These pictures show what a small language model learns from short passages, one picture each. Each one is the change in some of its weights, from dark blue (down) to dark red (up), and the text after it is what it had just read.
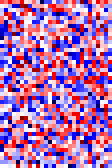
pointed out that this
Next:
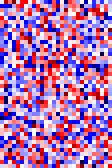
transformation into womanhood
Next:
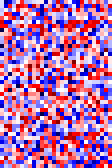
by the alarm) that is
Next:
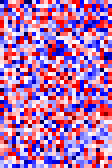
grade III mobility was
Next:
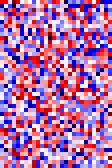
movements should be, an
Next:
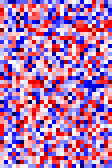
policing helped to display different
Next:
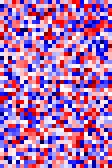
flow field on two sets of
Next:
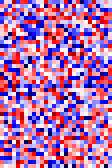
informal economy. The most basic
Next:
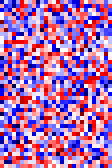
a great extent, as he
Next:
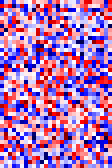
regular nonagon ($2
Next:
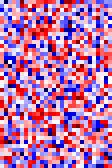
Aluoch, M.
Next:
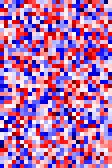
significant energy savings can be
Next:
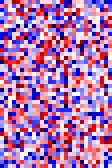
regularly doing exercise were
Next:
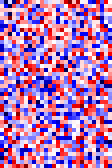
Use is not recommended in
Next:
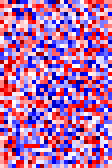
the study. The reliability
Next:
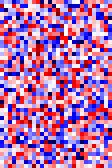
advisory panels.
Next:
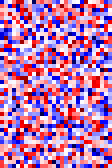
controller, which can
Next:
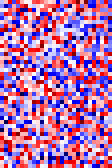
the uncertainty increases in the
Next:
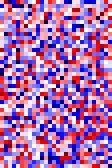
the absence of growth in the
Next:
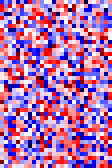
strengthen paramedic
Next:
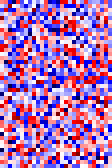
the table below. Table 12:
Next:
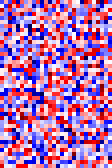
case was driven again only by
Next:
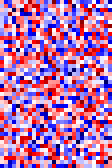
are well dispersed, with
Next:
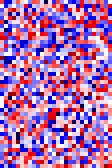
and informed about the results of
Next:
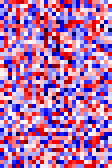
testing (POCT) were
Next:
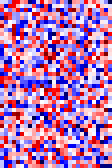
deep underground. Although
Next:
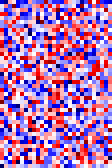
The second observation occurred on
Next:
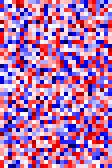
Portuguese, and
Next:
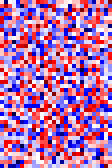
is unclear, damage to
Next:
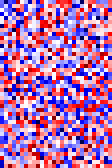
the pulse calibration
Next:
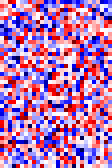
bound) and 5.0
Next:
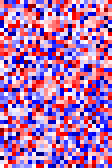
the action of insulin through
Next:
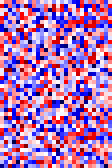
the assumption that the mere
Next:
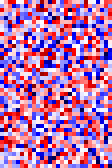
and innovations characterizing the
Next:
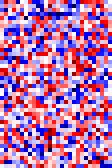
to energy crises as a result
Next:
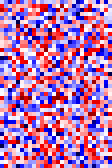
characteristic impedance measurements of
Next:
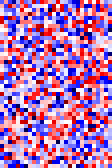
the platform, the communities will become
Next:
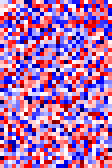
of mental health issues such as
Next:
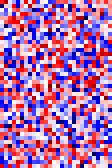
Government rebate is
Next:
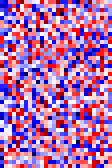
experiments were performed using the external
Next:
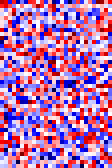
received the Ph.D. in
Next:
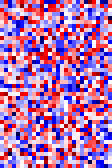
is number of frequencies).
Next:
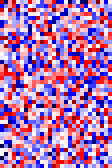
phases: wave resource assessment,
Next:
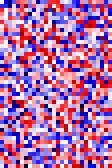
mainly considers a short period of
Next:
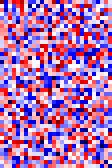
control subjects. The mean
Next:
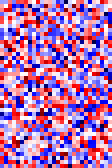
vitro regenerative capacity
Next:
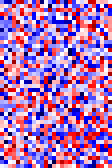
two research questions were answered and
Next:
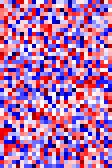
for household, Peer group
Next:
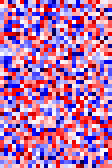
into the controlled and experimental group
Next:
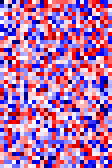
most important features and reduces the
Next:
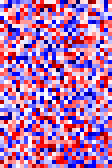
resources, 4. the transition to
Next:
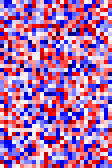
through open channels such as
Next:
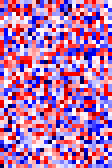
The author did use Zotero
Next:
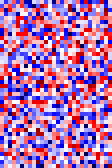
parasite infection on basic
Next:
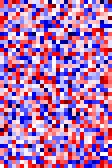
services which are indifferent
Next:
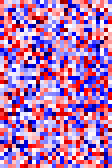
mole of formic acid.
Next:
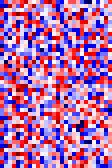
X ² X X X
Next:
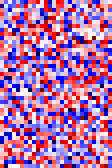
premised on conflict,
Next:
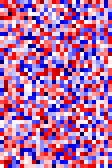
impacts of climate change, chemical
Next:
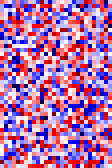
adapted to AITC
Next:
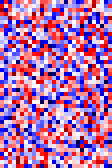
and the followers must follow
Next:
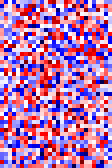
with similar intellectual
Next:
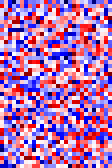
the burgeoning
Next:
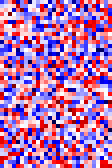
C.4 Performance of
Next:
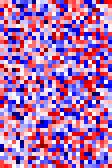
example, a resistor via
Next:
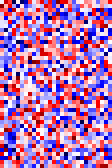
Samsun. Within
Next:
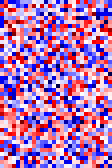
In 25 cases discoloration
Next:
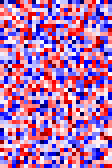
often contain a header, which
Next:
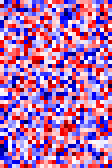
distemper virus, at
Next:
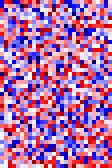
Degenerative Cervical
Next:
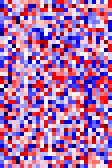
syllables and syllable
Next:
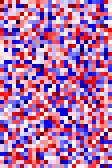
was found as the most suitable to
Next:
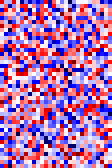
on gender, occupational
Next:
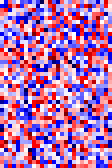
in RB flask. Then
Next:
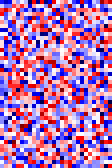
variety was not found. A
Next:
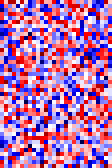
acknowledgment by
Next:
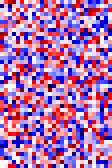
or semantic features, we
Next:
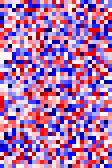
the art training) -
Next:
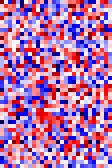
cfDNA assays for
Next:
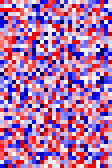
demonstrated that autophagy could
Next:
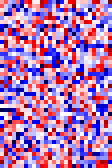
quand un nombre
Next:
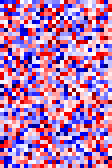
maximise outreach
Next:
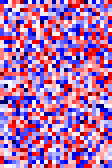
are to be demoulded
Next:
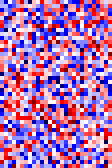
started reflecting everyday life
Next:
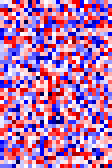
cm diameter, tile
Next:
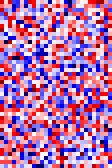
in Al/ B_4C
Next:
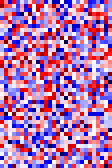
content greater than 15 %.
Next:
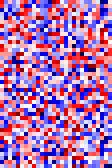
the system $S + O$
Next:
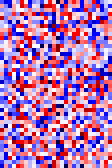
process management (in the context of
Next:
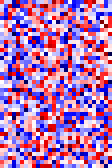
des classes, de la
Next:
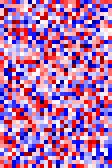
length. These values were calculated according
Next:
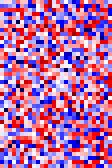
are; it is not really
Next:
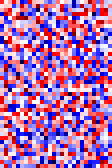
user icon on the top
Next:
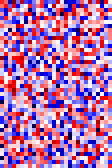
matrix. The input variables were
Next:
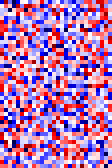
Oct Sep Oct
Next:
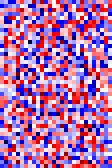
will increase and reach higher
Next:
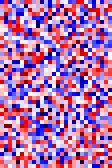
factor in the agricultural industry that
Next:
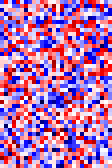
learners, the idea of
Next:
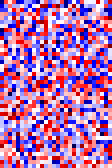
interphase modifier.
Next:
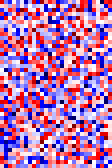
declares, “...
